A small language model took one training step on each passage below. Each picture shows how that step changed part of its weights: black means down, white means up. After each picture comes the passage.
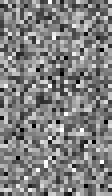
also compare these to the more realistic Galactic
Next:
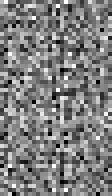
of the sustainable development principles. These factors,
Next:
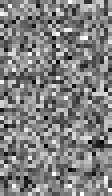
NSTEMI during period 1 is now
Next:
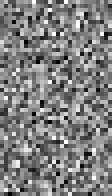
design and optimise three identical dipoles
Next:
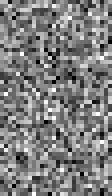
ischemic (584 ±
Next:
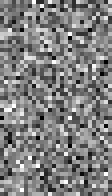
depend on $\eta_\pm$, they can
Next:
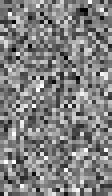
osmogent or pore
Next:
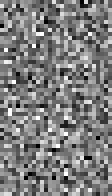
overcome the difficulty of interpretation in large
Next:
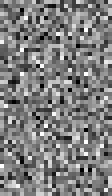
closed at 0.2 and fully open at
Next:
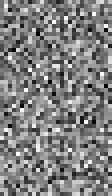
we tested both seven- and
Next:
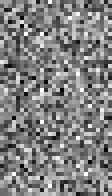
were also observed between Second Income
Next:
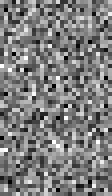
prevention: Results among Italian
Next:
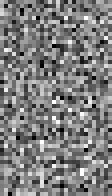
background potential energy over the simulation period
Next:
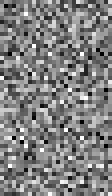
$\alpha \approx 60^\circ$ are
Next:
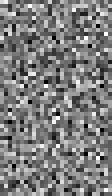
of Informatics, Kyoto
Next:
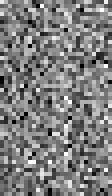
Cashew (t ha
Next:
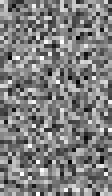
(QoE) of users.
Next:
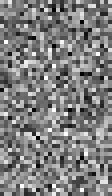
type of public investment, POS is expected
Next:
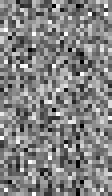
stimuli for learning or matching against known
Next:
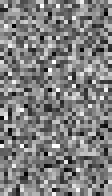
< 1$ day) planet, and its
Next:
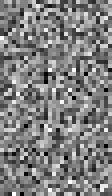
conjugation are given by $$\Delta =
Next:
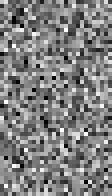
by competition phenomena and dynamical frequency
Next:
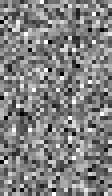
\cdot \mathbf{u}$
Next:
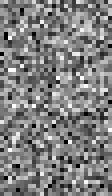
rigid flat plate (i.e.,
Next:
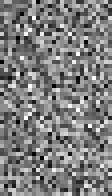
content creation, it also introduces risks regarding
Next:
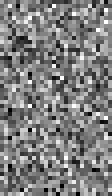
cerebral bloodflow velocity to
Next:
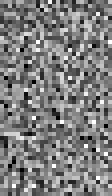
is done by accumulating generic information about
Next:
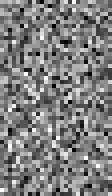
potential with lattice site number $j$ has
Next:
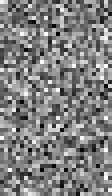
in large quantity. Male 2.62
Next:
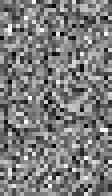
hole with minimally coupled to scalar field in
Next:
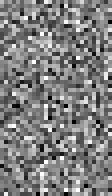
reference % number - used to balance the
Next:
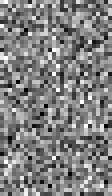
the nucleus of the verbal noun
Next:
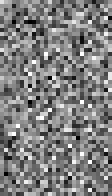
lentil germplasm.
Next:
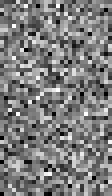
} \label{tab:para}
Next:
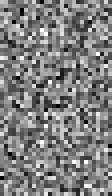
imaging software as described in this paper.
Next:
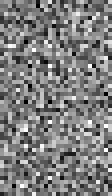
is given in figure 4.17. Figure
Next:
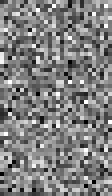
the antennas array size.
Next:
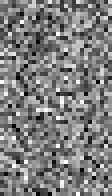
considered one of the most complex ones, since
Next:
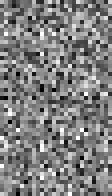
rather important difference between the position and momentum space
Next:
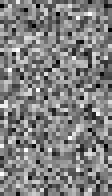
ILLA encourages me to
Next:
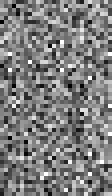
\textup{a priori}; although
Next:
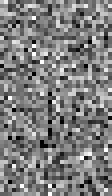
of bank branches. [19]. This
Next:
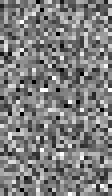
Although there exist some recent attempts to include
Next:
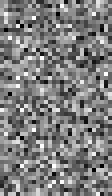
from FLIR-ADAS dataset using
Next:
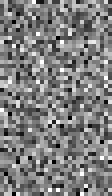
as they have the lowest thermal conductivity due to
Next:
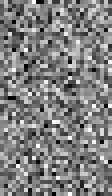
as we expect for the order parameter. Therefore
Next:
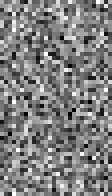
In this study, we use Information Theory
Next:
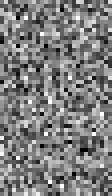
2(B). In case of no
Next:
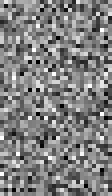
$dX^{2}$, due to which
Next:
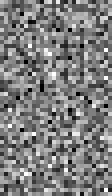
reduction (transgression) steps
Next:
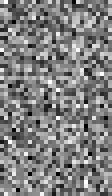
if) a new, lower minimum develops
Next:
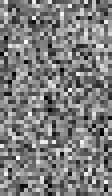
at 800 nm, with an intensity
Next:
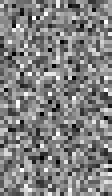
formation. \newblock {\em European Biophysics
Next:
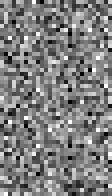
far we have not been really dealing
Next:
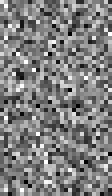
and equation (13) (if we perform
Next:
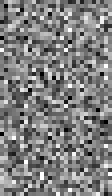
section \ref{sec4}. We conclude
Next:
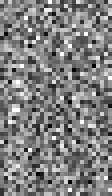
Amla, Shikakai and
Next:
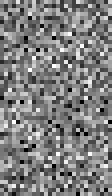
low order for such cases typically should be considered
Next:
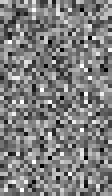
hospitals that have taken an empirical
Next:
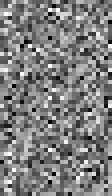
UNDER DIFFERENT
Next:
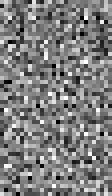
that has a specific legal status in the
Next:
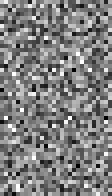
the intensity of transmitted probe light, as
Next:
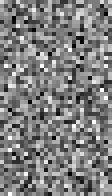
g_{ob} = \Delta
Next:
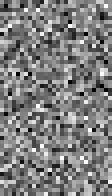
under the terms of the Creative
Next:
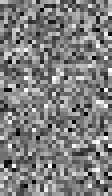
categories of land use/land cover is
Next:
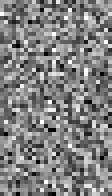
defense zone ($H = 10
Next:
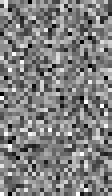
and that small acts of refusal
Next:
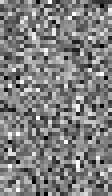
Descriptive Statistics of
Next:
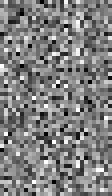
reporting relevant to translate common practices from
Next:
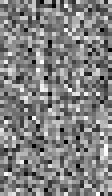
recent years wide interest of researchers. However,
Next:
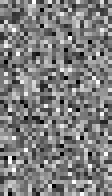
several standard set of model parameters which are
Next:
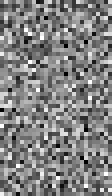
suggests that the strangeness is nearly
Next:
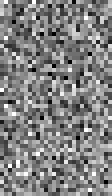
all control commands for 15 seconds during
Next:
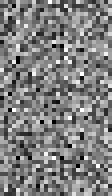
potentially can be directly extended to other fields where
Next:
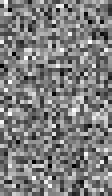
and then derive its null geodesic
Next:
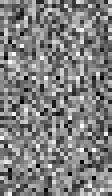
occasional meaning – to move
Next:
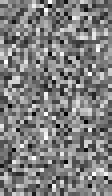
provisions of CSR Act and
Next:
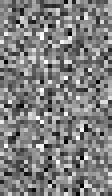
unique characteristics and approaches. Additionally,
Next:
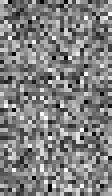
more stringent reaction linearization. Given these
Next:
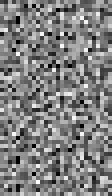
abuse and the other outcomes of interest
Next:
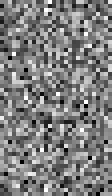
context is determined by the corresponding equations of
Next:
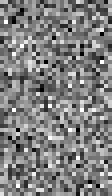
interconnections among them (denoted as
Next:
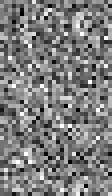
properties. The so-called space charge zone
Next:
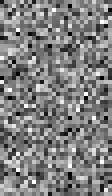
a literally corpus of
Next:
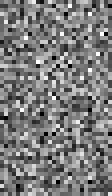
opportunity to demonstrate the instrument in an environment
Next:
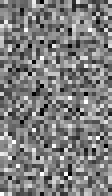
good approximation to the total result, we should
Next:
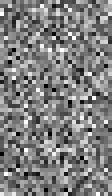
merits of applying the framework of active
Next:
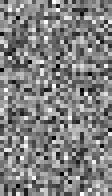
plaint was to be returned for
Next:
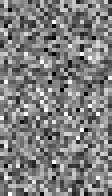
and is expected to be delivered by
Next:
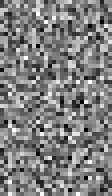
subsequent adsorption on the hydrous
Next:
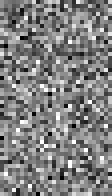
pixels. Adopting a pixel scale
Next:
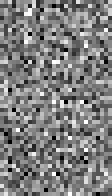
leading term of the operation expansion is
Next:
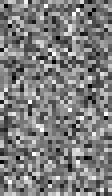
impose a condition \begin{equation}
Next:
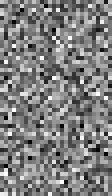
amphibian and reptile diversity
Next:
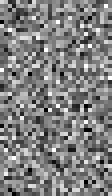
a directory, a map of names
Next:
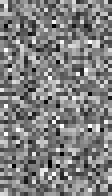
and law school were the two most
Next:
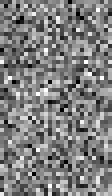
studying the 0.3-10
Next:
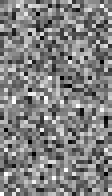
$(a)$ follows because i) each message
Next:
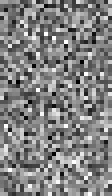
deviated part of the septum using
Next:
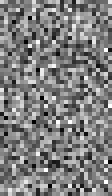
synthesized by replacing the two
